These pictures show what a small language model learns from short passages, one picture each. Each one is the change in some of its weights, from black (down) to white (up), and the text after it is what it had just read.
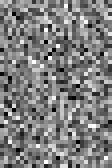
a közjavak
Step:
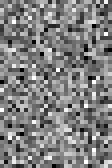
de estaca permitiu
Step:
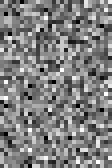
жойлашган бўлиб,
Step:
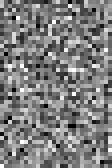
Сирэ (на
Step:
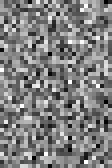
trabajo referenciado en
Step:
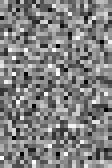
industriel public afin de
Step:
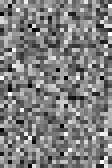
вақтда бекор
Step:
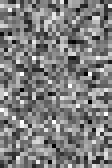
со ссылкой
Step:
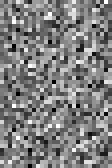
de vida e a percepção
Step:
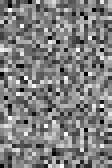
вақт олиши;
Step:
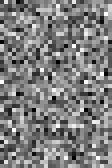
rivojlantirish dolzarb masala
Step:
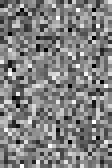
Білас В. 20
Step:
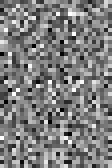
С. Kai et
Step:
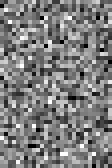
que formam uma tríade
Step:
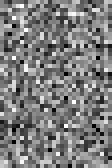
texnologiyalarining pedagogik imkoniyatlari
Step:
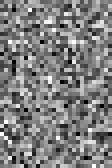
da Constituição Federal de
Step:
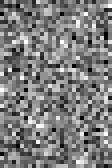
ignorăm această
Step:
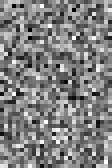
(Mendonça *et
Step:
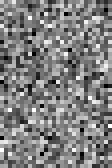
dose média de 40
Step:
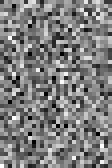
ruhiy rivojlanishda
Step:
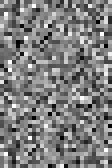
Il est impossible
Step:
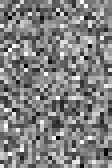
inkosini topgan.
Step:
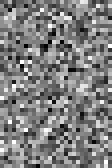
[Aprendizaje en
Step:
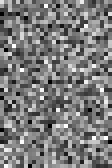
baholash mezonlari,
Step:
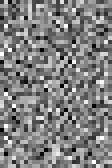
Wisata Berbasis
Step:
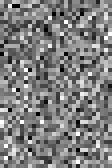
мировой науки.
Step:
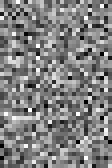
pour se protéger des
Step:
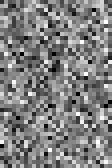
iki lehçede
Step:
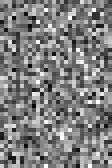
elaborar un recetario
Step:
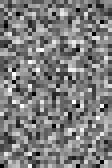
yang membatasi. Hal
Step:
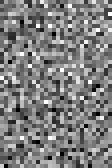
verâ, takvâ.
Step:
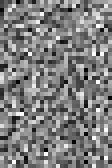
que parecem ter sido
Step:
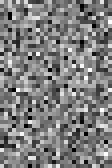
advertencia de la
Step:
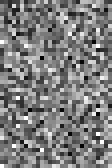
minori și copiii
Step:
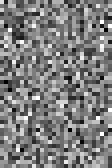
risiko, yaitu
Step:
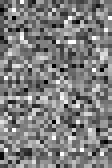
Хамроев, Х.
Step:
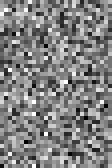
SiC bo‘ladi.
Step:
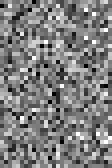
яқин саноат
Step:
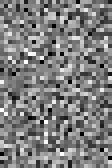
y múltiples
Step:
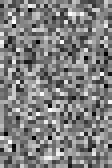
Environment*. doi:
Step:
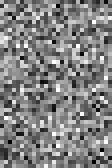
huquqini inkor
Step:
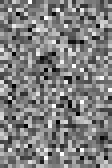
el concebir nuevos
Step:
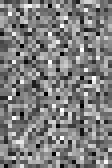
من إطلاق
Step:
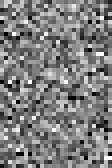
transaction élevés dans
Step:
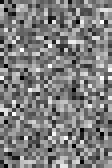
barang tersebut;
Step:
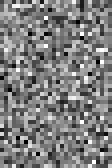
of verbal thinking
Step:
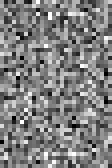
vraagt, dus
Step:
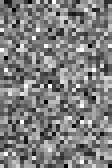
ser intelectualmente
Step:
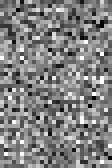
auf folgende Punkte
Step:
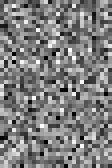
grammatik birlik
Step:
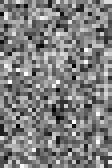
come, in special modo
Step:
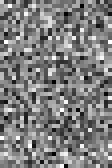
common names in the
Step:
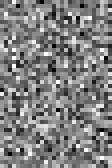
Study. *J Am
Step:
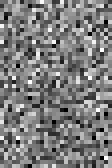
/ Cost reduction through
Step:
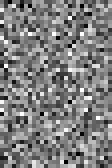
Farbigkeit rot,
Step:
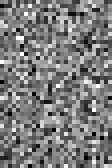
в Україні: аналіз
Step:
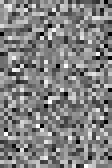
sind junge Eltern
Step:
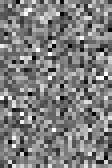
Form vor und kann für die
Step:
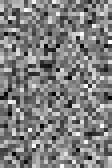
detached from the
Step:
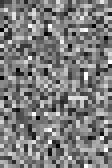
obrazi an'anaviy
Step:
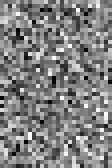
is onderworpen.
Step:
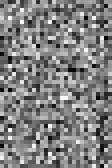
телят опытной
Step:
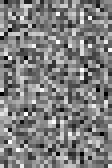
جمهوری در
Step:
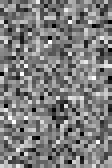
y limitada de una regla
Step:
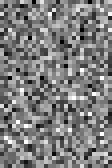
kompleksidan iborat
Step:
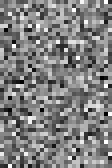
ada case mereka
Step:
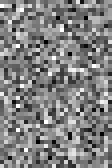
ms, frequência de
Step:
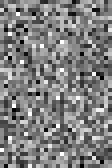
Formaten geachtet werden
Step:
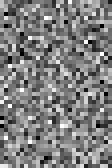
тегишли ва уларнинг
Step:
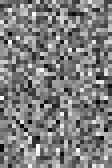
на схилах правого
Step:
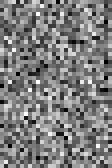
*pelvis* y
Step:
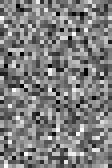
del título de la
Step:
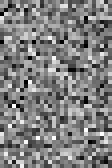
mais relevantes que contribuíram
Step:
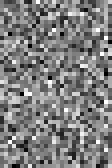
varlığına son
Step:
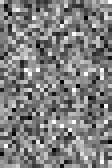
he hecho, y eso
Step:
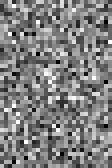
sardais, C.
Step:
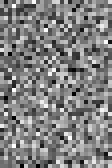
lisse (*U.
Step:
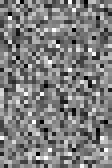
augo, ir jeigu
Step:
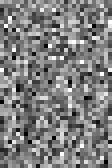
US adults,
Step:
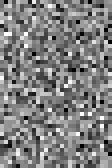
aspects of cortisol as
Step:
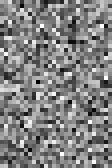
за часів каденцій
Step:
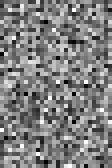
(напомним –
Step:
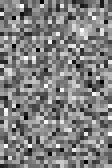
naqadar mayin
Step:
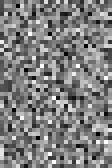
avenidas e calçamento
